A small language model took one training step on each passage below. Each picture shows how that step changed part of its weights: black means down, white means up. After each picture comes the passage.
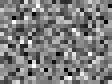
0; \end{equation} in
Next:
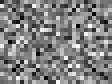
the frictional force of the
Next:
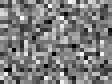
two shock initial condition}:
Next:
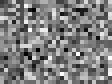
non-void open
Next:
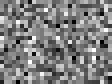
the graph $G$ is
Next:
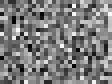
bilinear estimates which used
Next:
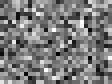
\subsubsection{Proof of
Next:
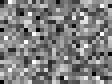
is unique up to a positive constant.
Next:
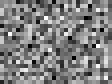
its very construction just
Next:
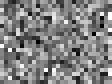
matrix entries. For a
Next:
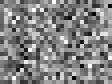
ones \beq{new
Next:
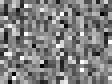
these problems. We recall that
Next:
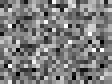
each family of unions of
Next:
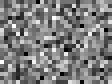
distribution} $\sigma_S$ of
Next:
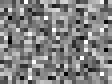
with respect to the connection $\nabla
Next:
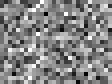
\E$. \end{definition}
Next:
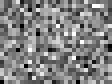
under any joint distribution,
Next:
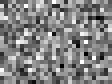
results. Namely, we study
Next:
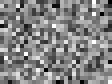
support by NCN
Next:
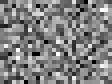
the same conjugacy class
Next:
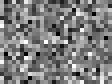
in Statist}
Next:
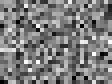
community, are also
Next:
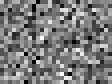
in that category follow the
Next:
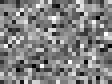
8. Example when the
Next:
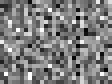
associative algebras and their
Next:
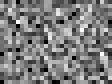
Let $G$ be a connected
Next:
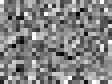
x$, where $\alpha$ represents
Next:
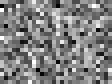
space bundles over $B$
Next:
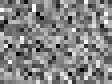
and $% \mathbb{N}
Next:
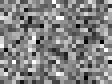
following it, when $n$ is
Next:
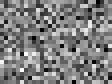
recall some facts about the
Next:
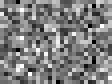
$z$-axis. We
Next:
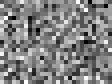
that such a classical ring of
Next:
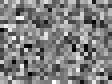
derived for specific
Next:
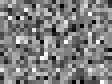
samuel2020new} have
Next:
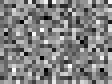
double precision
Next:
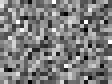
by (ii), we have
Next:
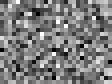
$m\geq1$ be the
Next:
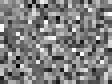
local area formed by
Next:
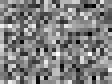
highly effective for
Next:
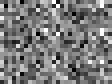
left-hand side of
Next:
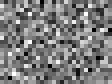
S)=0$. A support
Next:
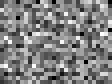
\colon C \to J$
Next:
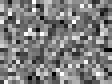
$t$. Then, apply
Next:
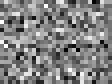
and 6×6 matrix
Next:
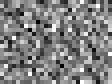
introduce some mild
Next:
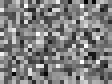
even though such metrics are in
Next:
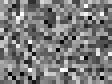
we do as in Brown and
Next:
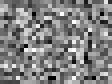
\to B$ is equivalent to the
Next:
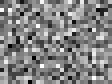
$\widehat{\CC}$ with only
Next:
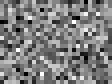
S$. A semiring
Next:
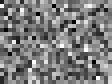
of $\chi=\prod_p
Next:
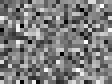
the problem of dynamics
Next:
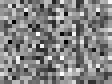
cylinder at its
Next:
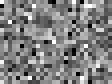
maps \( \Pin(h)
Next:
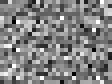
open nor closed nor even locally closed.
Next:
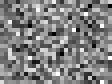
component, resulting in an
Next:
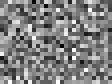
alors l'Institut
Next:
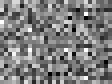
assume that there exists a free
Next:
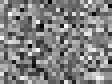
isometry group acting on
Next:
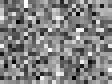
a data-driven methodology
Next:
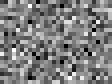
subtraction and then use category
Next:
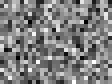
Using $2\sin
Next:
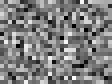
is a standard sequentially bounded
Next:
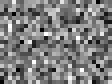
every geodesic with $\delta
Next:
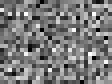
{\bf Some New
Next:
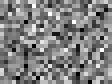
weight capacity
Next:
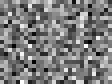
\mathcal X \to \mathcal
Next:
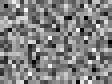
find explicit formulas for the
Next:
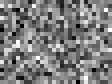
algebraic equations arising from the
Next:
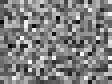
is formed by taking
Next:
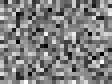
pair of irreducible
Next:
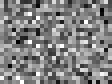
other hand, the universal
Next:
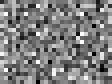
our main result was done by
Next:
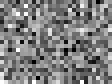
A computationally efficient way to
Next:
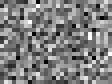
&\Big \| \Delta_g
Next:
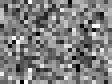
for the superior
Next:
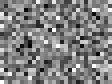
oracles, the term
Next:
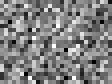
Before addressing
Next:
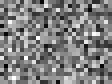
multiplets contain explicitly
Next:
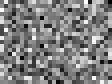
ball around $x$
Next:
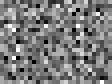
The study of extremal dependence
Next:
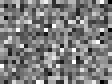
starshaped domains
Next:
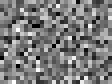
to this diagram, we have
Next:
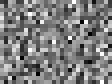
we have shown recently in a
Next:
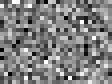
and use similar notation for other spaces
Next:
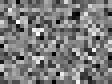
Let $\M$ be a
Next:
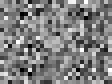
and further suppose that the
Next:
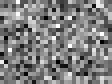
type of mistakes
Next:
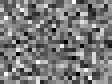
be its singular locus and let
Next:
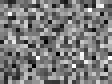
\end{equation} Then vectors
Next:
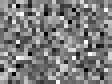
convinced that a
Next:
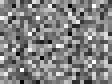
\ref{thm2} is
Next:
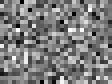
to $W$ the complete
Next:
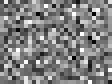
integral as the integration
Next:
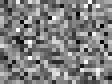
moment methods, the
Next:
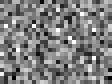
consistent $a,\lambda$
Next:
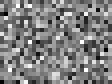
given in \cite[Theorem
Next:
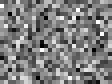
above, which leads to the
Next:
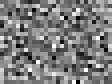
and using the 2-dimensional
